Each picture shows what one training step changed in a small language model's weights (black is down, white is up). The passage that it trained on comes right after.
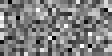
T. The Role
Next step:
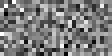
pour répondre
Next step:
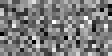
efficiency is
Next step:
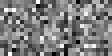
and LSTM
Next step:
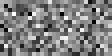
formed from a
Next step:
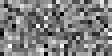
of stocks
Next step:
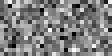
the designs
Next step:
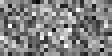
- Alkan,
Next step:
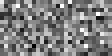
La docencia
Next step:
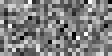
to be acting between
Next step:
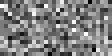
be mapped to
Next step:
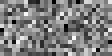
mismo una de
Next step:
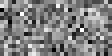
\noindent where
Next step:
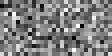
adaptation and to
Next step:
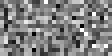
over time.**
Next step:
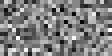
$\epsilon$, when
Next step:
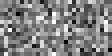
va uning nav
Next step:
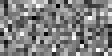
response of this
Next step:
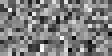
critical value of the
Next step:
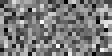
value must be
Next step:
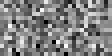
the TP values,
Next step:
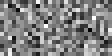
variation with rotation
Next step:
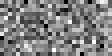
optical transitions.
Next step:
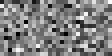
the second term in
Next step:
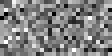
class of problems
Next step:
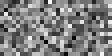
also rely on it
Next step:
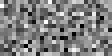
the question.
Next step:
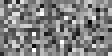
terminal time
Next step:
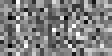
en el que se
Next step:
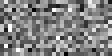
respond with an
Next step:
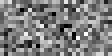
to be those with
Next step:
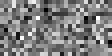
to studies of the
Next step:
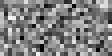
uma capacidade de
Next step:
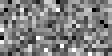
completion of
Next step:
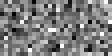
carries no
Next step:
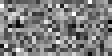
tanto se
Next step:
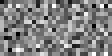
the following.
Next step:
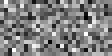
metrics for the
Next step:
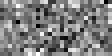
a propria
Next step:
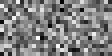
bands due to
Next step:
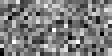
the Spatial
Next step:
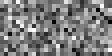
positions on the
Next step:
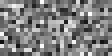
respectively), where the
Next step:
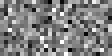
they teach;
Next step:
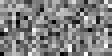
time neither of
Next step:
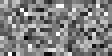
vector bundles
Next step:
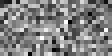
state, the radial
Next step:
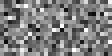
work remain
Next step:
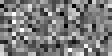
Holberg et
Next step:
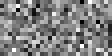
the result obtained for this
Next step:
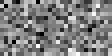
percent (see
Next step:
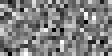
while the entry
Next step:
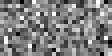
в этом
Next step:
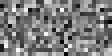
magnetic coupling
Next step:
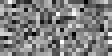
if $N \ge
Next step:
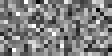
variables on the
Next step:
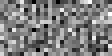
do cuidado em
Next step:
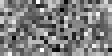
attention on the
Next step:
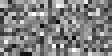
proportional to
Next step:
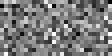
is calculated in
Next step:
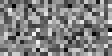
in all previous
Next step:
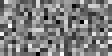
bias events
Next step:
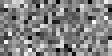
| Energy
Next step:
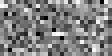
in network
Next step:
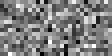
and applications of
